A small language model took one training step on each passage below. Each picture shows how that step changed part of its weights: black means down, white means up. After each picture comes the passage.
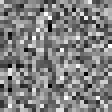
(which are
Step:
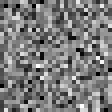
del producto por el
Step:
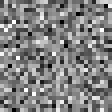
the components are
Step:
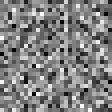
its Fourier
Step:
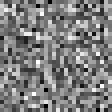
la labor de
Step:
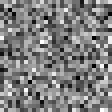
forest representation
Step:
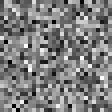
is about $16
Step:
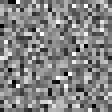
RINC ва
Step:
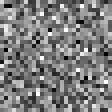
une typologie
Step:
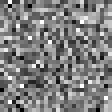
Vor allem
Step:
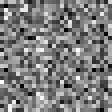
calculation based on
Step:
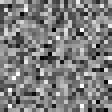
scalar state.
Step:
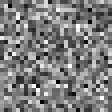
be "correct
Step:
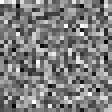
layer of
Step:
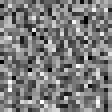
Сході та
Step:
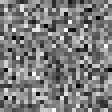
of isotropic
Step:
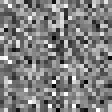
description of the
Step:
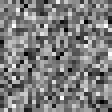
and possibly to
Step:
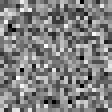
degan umumiy
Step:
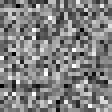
dos anos finais
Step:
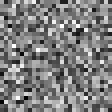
a link
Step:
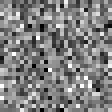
un cierto
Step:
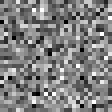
(b) Now
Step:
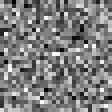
lo anterior,
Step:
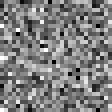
system can ensure
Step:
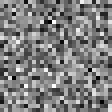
a number of important
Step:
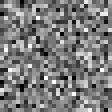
solved to get
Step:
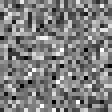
probability that the
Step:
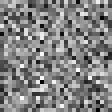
state, one has to
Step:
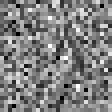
dos modos de
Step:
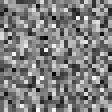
considering that the
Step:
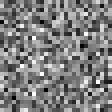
1 \right\rangle
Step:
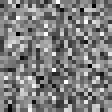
tovarlar -
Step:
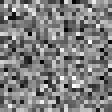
We add the mass
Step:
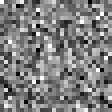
da sepse na
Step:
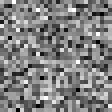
the scattering model
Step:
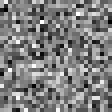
the mentioned
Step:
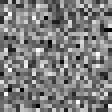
of limiting energy density
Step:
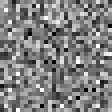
9. Как
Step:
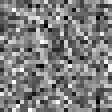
are found to be
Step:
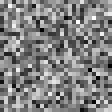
a partir da
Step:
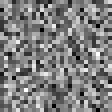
a symmetric
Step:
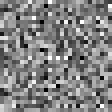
межах і
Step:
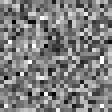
of $\beta$.
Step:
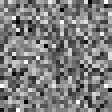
from the origin
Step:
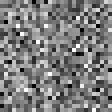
ular orasida
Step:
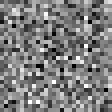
then fit to the
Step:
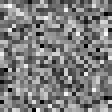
random to
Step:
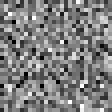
of each branch
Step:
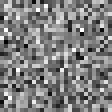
of tariff
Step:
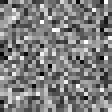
tales como
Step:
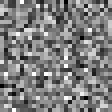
Bu esa
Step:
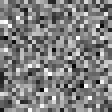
favorable que
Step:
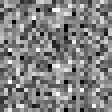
By their structure and
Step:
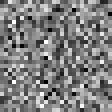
some features
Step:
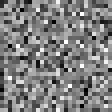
We write:
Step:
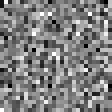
right panels
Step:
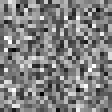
diagrama de
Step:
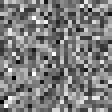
of the topic
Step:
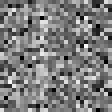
approach is based on
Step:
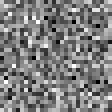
of $n$ and
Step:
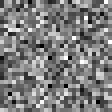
which are fees
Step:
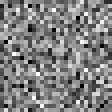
or not, or when
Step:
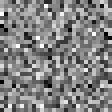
S$. The host
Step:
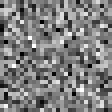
не просто
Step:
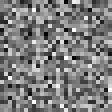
we are just
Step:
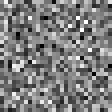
adsorption of
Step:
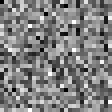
legati al
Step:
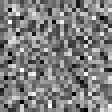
as the development
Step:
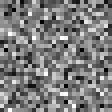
$N \times
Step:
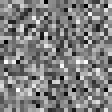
Magic state
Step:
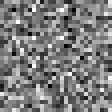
are decoupled
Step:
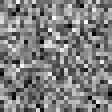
atribuído à
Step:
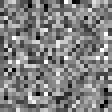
we examine how
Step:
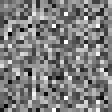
dots represent
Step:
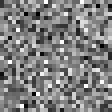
the fourth
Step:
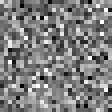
crops. The
